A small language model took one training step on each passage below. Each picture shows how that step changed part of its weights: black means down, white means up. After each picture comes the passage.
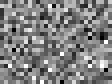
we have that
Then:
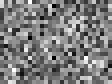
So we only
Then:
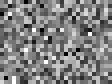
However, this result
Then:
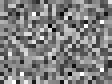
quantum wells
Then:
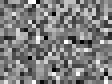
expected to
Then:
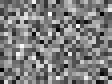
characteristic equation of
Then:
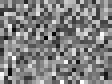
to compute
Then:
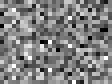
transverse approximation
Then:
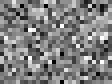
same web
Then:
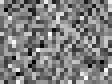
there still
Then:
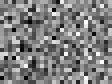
dimension larger
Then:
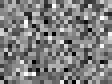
first kind is
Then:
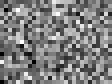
+ O(\alpha
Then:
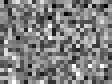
for a weight
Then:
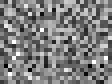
in time due to
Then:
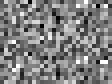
and its extension
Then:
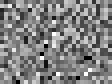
the nonlinear
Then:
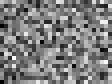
including cases
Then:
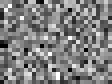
are distributed as
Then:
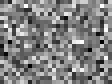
span prediction
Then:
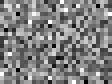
the vortex
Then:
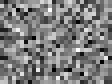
a spread in
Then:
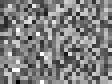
an algorithm
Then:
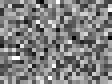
below are shown in
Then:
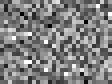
interest by
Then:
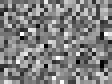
to the subspace
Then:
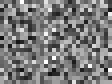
1$ and
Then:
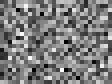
in real space in
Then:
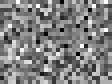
an integer linear
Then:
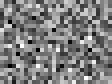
is used to
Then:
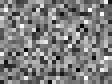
movement by
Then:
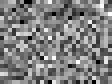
performed by
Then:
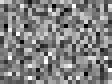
the winning
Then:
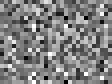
consistent with
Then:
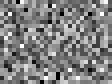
are normalised
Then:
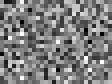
In fact the
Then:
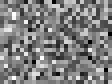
only if $t
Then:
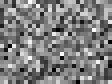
changes in the
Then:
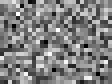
during the
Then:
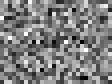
instance in
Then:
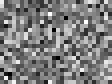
on test cases
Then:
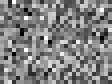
cannot rule
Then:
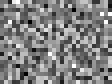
produces an
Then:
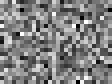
allowed to
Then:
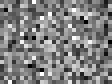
variation function
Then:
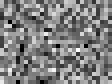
is the theory of
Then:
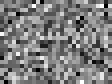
it makes
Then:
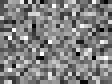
assures that
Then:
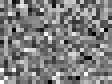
The graph of
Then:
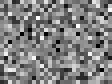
resistive state
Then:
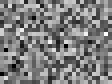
with the index
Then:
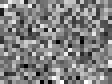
these magnetic
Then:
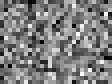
indicated by different
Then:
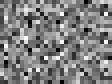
us denote by
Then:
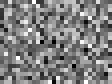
result in an
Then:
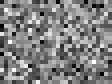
which opens or
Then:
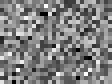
the deformation
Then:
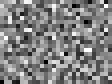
couples with
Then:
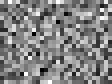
processing, for
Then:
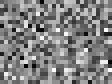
by means of
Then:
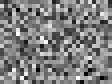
a linearly
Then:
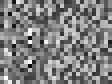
sum of
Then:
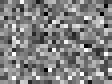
device similar
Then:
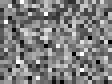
2$ be an
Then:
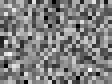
the continuity of
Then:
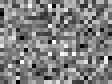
we have allowed
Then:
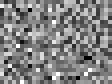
the spin
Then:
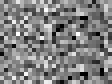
statisical data
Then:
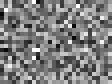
method are now
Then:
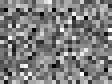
de plus
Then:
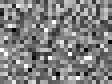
the strict
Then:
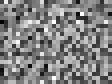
along the
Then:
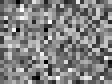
what follows.
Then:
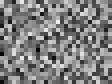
is zero. The
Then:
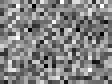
charge at
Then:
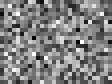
always are
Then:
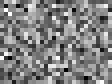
inequality is
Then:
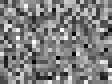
in view
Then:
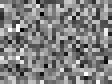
case, the
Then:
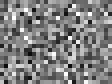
y'$ then
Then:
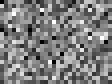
but we do not
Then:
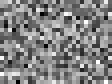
beginning to
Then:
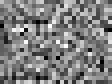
seen while
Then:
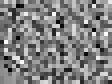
forms a
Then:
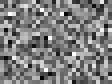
graph has a
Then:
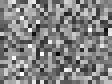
assume that the measure
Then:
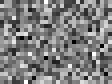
\quad {\it
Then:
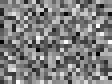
level of time
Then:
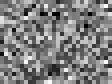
of information
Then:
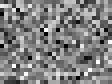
the BH
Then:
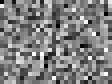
\] in the
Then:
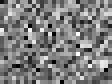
elements we call
